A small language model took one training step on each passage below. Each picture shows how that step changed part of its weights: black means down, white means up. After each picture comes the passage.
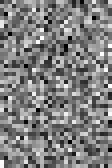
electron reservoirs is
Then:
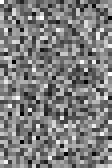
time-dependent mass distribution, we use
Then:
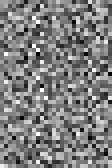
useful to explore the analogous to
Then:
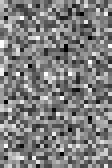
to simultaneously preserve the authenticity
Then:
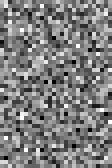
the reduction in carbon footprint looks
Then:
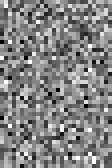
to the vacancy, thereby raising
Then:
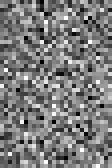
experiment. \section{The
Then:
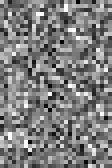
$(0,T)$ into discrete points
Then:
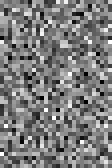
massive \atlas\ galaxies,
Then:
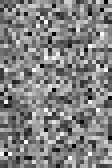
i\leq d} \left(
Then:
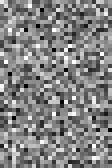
from distribution measurements so that we simply have
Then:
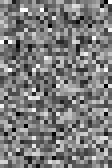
} \mathscr B_{s,
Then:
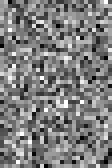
{\em upper logarithm} of
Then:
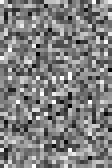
of hindrance for the spherical shape
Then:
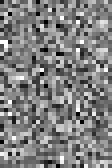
{\em Scandinavian
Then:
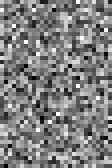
valued map $\phi$ denote by
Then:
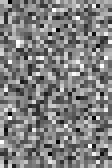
theory of hydrodynamics for describing the
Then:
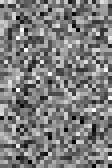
as well as 3). Therefore,
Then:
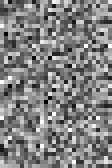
plausible scales which could determine the
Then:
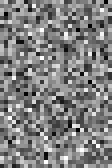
$\tilde G$ is a
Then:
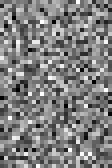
and 95\% CrIs of all
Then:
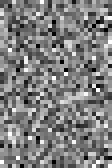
is one of scale: disk
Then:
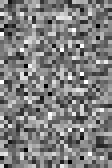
set. \end{theo}
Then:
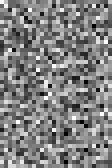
topology of $X$, where
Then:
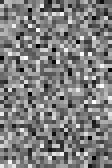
will also need the operator denoted in
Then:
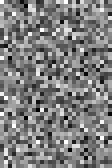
nitride (hBN)
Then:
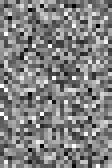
on the scaling limit (\ref
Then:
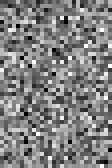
if solid material can connect to
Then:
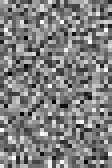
summand $ F(i) $
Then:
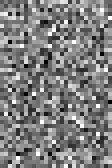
lines (and other power-transfer
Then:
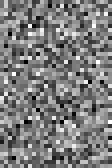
disclination source. The resulting geometry
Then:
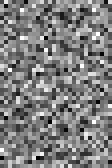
\simeq H_{\mathcal D}
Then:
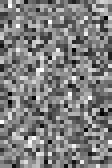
C centering which they did not consider
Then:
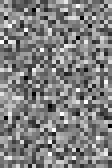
using \textit{Selection logic} in
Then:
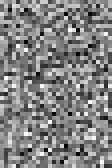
limit curve ($F=0$) reduces
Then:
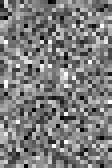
University of Geosciences,
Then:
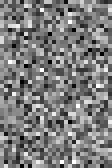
been obtained yet. Even more,
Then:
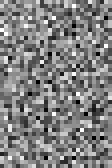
with a separation $d$ between the
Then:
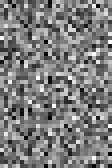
techniques, such as neural networks.
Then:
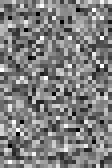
$(a)$ Sketch of the
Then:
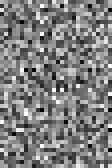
or irregular elastic body at arbitrary
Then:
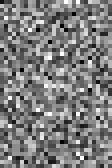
\special{pn 13}%
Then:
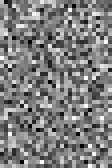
the support of the discrete convolution kernels and
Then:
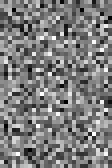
the theoretical mean-square displacement in
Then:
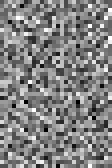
due to a finite probability to
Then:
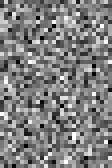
where $G_r$ is the
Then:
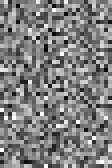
depth of star forming regions where the
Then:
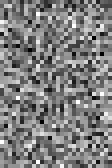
drawings in the margins, for
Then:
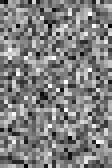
was conducted at the DT neutron
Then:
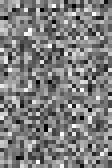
with the change in the central value of
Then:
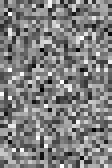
as \begin{equation}
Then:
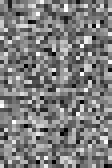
$\mathbb{R}^n$ and
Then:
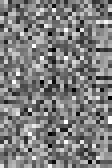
past couple of decades has
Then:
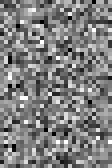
of gravitomagnetic effects in
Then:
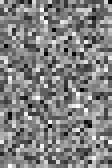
$u(x)$, eigenfunctions $\{
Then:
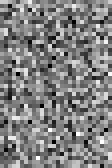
the latter normalization does not use any properties
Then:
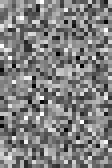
{\em admissible} if all its
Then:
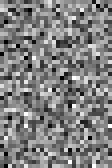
\item For every $\psi\in
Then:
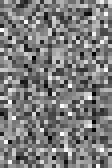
sensitivity of $T_c$ to
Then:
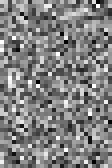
is a positive constant depending only on
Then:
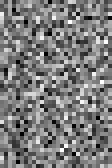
temperature of the planet. By using
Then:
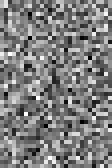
the appeared integrals seems to be different
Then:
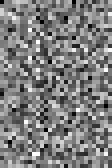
and reproved constructively in
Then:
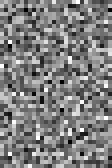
we get \begin{equation}
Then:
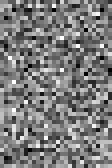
later work. The first will characterize
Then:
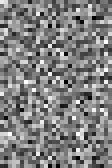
a point $e\in X$
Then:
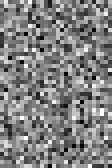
defined on the set $X\backslash
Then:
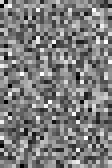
in $\Pi$. Using elementary properties of
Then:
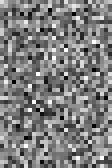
change the mass of the quarks, while
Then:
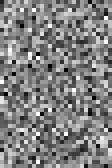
is sensitive only to the spatial variations of
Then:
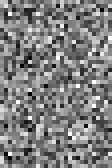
the simulations, this study also offers
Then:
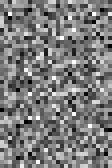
motion. The simulations of the
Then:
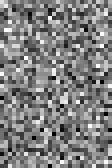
the fact mentioned above before stating
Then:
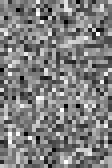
is $T$ in this way?
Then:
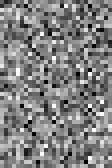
may define a customized network by
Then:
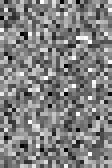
between 0 and 255. The triangle
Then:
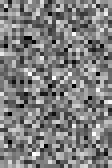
and intersecting boundaries. Moreover,
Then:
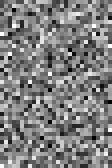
has uncommon transport properties, which
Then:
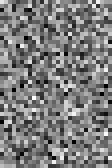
further computations that we simplify the
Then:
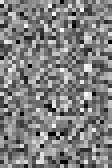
If $\mathbb{P}$ is a
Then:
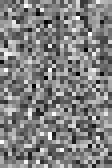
proven in the literature concerning the
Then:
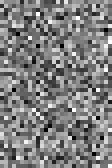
sample, only one of the program stars
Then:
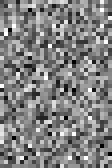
a surface tiled by squares (see
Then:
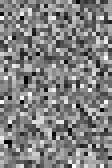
directly verified, and verifiable
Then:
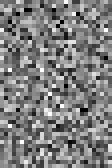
\newline (\textit{b}) The
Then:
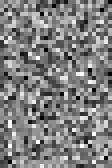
algebraic version of Cartan's Theorem
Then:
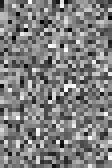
electron spins that opposes
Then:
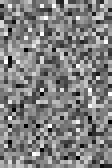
and has a length bigger than the
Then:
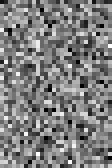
bottom nodes, and create OT index
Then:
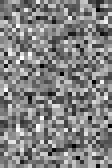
the invariance property derived in this work is
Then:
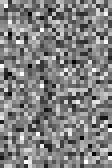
the image source approximation for the simpler
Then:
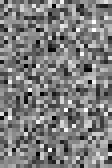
$\p \GO$. Since
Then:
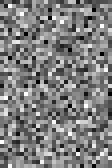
distribution of $(\ell_N-N
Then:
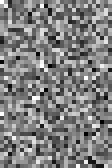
and the cardinality of the set
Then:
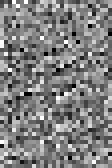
\). The cubic coupling parameter \(
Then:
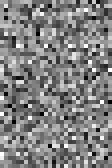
are applied to the simulated stars when comparing
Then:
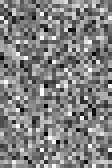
systems enhance human-centered
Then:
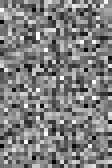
Algebraic Theories}
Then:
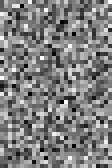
its density analogues} Let
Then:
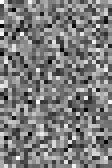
experimental protocols, these values suggest that
